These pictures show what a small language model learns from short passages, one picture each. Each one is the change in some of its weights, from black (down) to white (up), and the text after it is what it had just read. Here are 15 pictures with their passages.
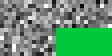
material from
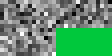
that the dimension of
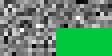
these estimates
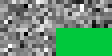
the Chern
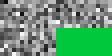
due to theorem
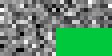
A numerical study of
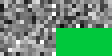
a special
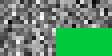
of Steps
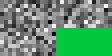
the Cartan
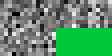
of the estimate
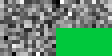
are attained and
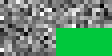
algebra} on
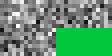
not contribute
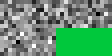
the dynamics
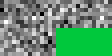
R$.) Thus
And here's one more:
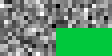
In Section 3,
